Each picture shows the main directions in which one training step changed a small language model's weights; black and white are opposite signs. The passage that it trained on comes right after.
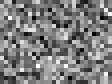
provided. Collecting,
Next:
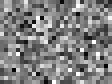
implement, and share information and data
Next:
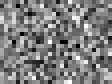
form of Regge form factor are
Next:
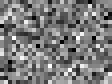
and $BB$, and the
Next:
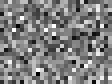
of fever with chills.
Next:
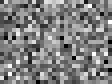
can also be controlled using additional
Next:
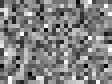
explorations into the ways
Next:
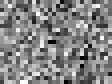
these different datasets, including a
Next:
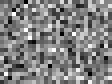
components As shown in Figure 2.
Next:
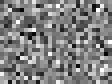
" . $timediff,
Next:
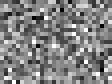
(1992) finds cases
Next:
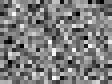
algorithm are the subset of that
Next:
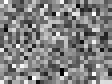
Haraniuk, P.
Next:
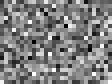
of $\mu$. In Fig.
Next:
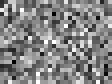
occurrence is obscure and
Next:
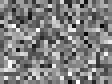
why the French
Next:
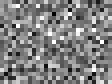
school residents through social media and
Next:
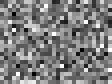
of women.² They also
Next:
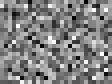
installed thereby providing enough
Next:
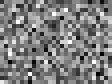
section we drop the index
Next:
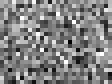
different agencies---with different
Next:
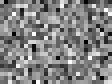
open. One natural extension is
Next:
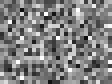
(Institute of Electrical
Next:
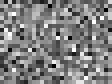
level the different mechanisms of new
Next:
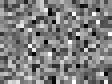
An illustration of our experimental
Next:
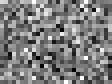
momentum space through fast fourier
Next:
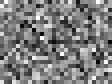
for broad, focused, and
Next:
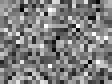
(Raju et al,
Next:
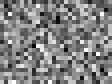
National System for Monitoring
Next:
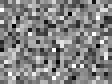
or even make it impossible
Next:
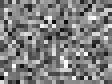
compliance, the
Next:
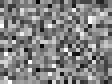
and develop glucose monitoring
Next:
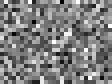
the futures (waits
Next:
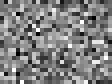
computational limits and efficiency,
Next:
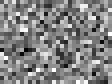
and segmentation,''
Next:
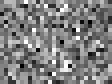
However, if we focus on the
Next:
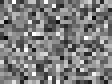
of raw water could result in
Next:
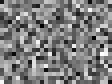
A teacher can offer his
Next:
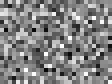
reliable RISC-V
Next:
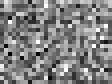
vector $\vec x$. This is
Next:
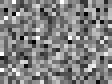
as a single charge of this mass
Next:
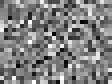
of the detector. Parallel
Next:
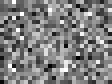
used to determine parameters of the
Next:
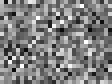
high energies -- see
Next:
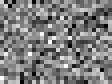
temporal dimensions, has been
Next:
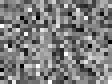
amounts to $ N =
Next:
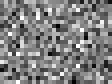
given by $A_x =
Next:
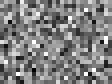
marker-less AR system
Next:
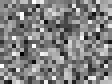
same number of radial wave functions
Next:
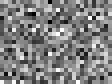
copper shields, a
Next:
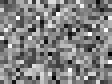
The use of natural language processing
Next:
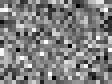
development that engenders environmental and
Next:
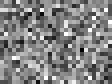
conjunction with the extended
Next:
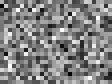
or higher, the resulting integral
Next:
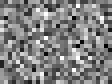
(relative analgesia)
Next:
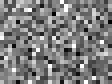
the observation that, for a
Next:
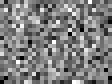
states} Geometric phases
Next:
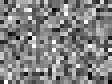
the technologies that help this
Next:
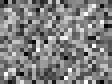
large-scale social media data,
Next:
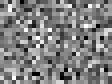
the silica and the
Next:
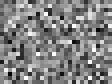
scheme ev$GW$ are
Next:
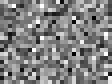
the black vertices move to
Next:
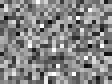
viscous drag. The
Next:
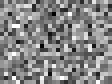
examine. We then compare
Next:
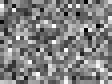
blood pressure and diastolic
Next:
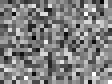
ancient and outdated
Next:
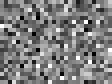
the measurement using $a =
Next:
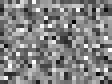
$W_{cr}$ is the
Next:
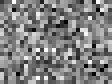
of a metal with a
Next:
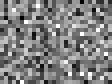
considered here to give a fair
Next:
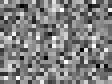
identify the possible objects present in the
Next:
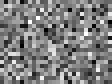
are very important in digestion
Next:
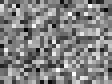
second one was also a slow
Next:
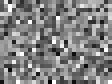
the proper balance was achieved by
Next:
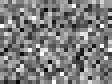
by nanofabrication
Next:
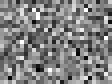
simpler formulation that does
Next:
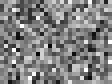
different amino acid residues.
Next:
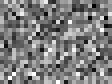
algorithms. Experimental research
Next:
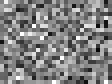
bottom. At each node,
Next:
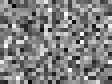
occurred at an angle of
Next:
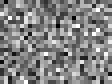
equations in exchange for a
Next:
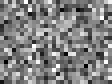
shown in Fig. 3. The
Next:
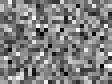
subsystem. But at
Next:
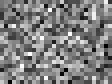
III). 123 To evaluate
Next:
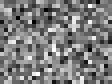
hearing loss and amplification
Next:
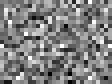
absorbance was measured at
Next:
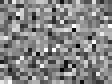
representation; consistency with the direct
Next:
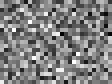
of neonates who were
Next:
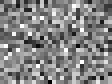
consider that a classical gas involves
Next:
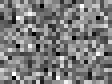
Regge theory. We show that
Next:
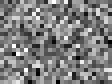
and knelt in
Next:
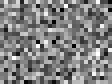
The average net profit values
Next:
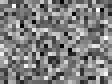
charge modulation. Such a
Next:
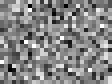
been previously documented that
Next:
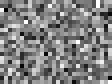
Horizons albedo
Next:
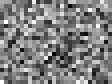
no additive chemical materials,
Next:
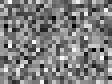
to a singlet at δ
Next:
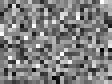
are \begin{equation}
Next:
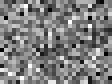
far from the source. The necessary
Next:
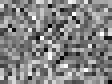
with large-scale archival
